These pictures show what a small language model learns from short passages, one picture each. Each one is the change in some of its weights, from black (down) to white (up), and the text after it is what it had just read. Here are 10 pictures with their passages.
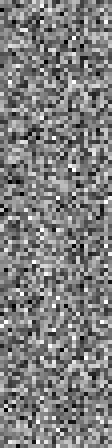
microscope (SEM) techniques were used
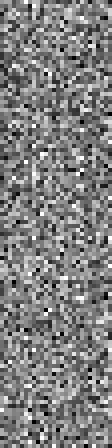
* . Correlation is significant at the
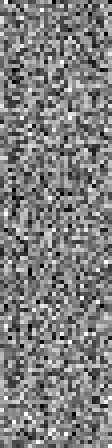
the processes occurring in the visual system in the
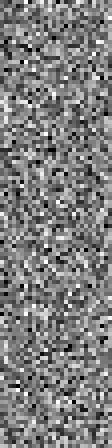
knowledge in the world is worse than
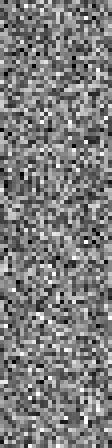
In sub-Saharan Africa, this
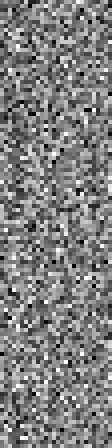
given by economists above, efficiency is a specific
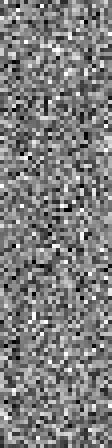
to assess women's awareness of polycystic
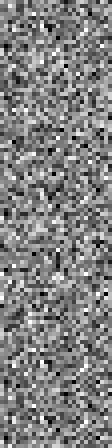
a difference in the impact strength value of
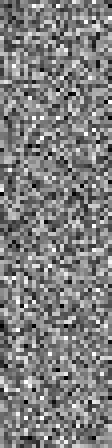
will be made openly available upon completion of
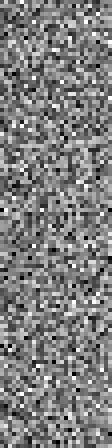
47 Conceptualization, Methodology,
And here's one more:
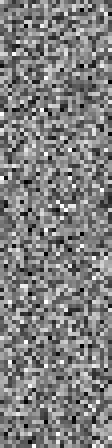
are still difficult to explain on the basis of one
